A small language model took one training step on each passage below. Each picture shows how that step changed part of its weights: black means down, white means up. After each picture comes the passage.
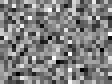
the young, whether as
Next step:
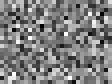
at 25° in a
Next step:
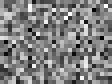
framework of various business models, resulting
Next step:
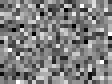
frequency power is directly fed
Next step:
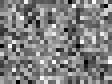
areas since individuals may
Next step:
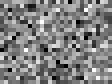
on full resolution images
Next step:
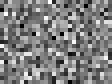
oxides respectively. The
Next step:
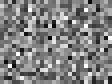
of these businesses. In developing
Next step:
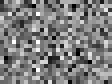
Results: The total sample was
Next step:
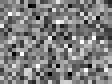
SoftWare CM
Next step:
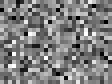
brand reputation and
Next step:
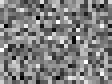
or reject after peer review.
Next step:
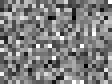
remodeling were noted,
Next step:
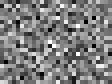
different specializations such as
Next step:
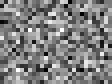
content of the leaves,
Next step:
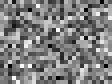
Safavid lands.
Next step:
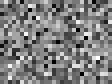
identify block ciphers
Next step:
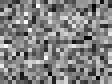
an annual income that is
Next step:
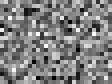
with (a) direct allocations
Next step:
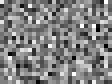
(n=32) was remain
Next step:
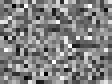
entrusted with measuring
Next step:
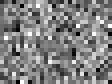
needle can move not only
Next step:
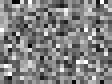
through knowledge exchange and
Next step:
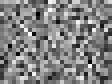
Water tank level sensor
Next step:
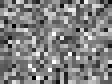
2012 at average sowing time
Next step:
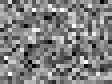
functional food product, namely
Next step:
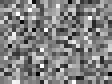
of life, and an increase in the
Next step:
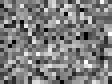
is 1.1 seconds per
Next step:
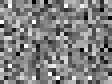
creates an engaging
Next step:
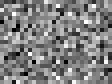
without better clarity -
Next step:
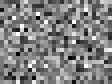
based on prevalence of
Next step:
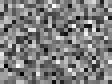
outside the EU
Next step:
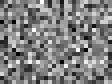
accidental) gaps
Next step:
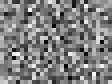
from the previous experiment for what a
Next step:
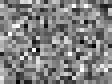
curiosity, engagement,
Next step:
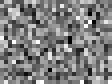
ancestor. The green
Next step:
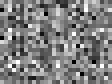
terms of societal,
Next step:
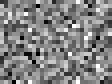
land as salary.
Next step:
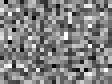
in which music is part of
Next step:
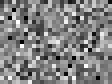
primary cause of the
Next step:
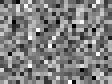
been the main use of Web
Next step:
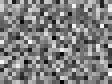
in terms of the number of
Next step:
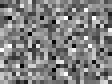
modern athletic
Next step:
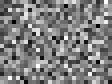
six MAP the treatment effects were
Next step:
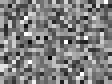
descriptor of person
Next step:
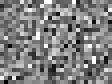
of applied mathematics,
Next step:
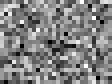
habitual relationship with the different
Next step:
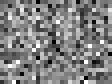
focused, in-depth
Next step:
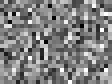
incoming and outgoing
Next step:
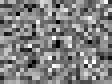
some apparent bad data
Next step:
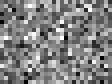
build brand loyalty
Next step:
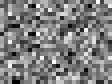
proposals and needs:
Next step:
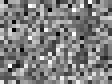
on trusted ground-based
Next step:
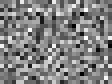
examining the impact of language
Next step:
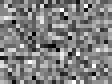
time ("initialization"
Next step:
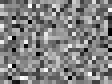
the fundamental developments in
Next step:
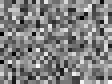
and the limitations.
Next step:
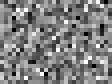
thereby maintaining the
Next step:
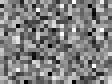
CFD. CFD
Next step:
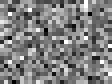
issues of the impact of the digital
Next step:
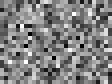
the improved pulse
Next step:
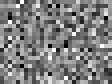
from COVID-19 infection
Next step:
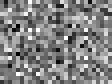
effective adaptation strategies
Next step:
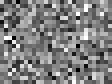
abilities to investigate food are
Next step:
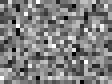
daily amounts of
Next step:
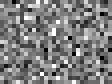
can observe that the four
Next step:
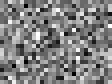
CDSGA achieve its
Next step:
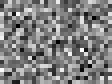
the same dynamics, which is
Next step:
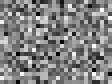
understanding of the wider
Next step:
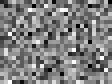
all patients, 65% patients had
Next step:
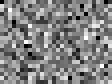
of prior mental healthcare
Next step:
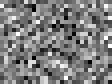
excellent specific stiffness
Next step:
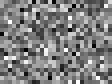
correlation coefficient r value
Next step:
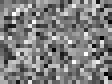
process. A research procedure
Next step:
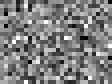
mbar) on methane
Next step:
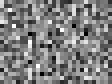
energy demand [37] Li
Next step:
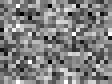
36 are as follows:*
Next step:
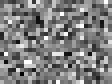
strains that can consume
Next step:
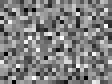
tool available in the information age which
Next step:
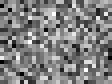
in Zone C, Benue
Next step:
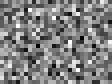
to its proximity to the
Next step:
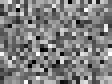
on different aspects 3.4
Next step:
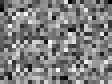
after watching 15
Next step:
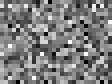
monitoring during AFP
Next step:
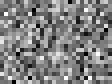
in which globalization may provide
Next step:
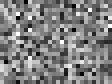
perspective, speculative and
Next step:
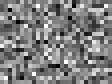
2. *Burgut
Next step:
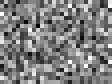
witness, then there is no
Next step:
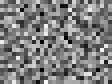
summer, he showed me
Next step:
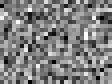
Environmental Agencies
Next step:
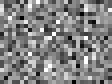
policy of taking advantage
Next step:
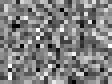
(IDT) focuses on the
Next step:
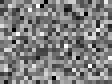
represent the rough locations of the
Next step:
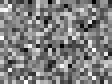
an AEC The problem of
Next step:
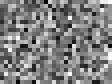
- 2.I will not accept
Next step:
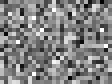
same time, the current economic and
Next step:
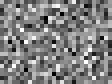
stroke and poorer
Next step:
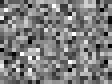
ways, because such concept does
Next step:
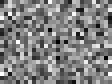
the same affecting conditions in order
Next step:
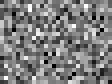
roughly to the total number of
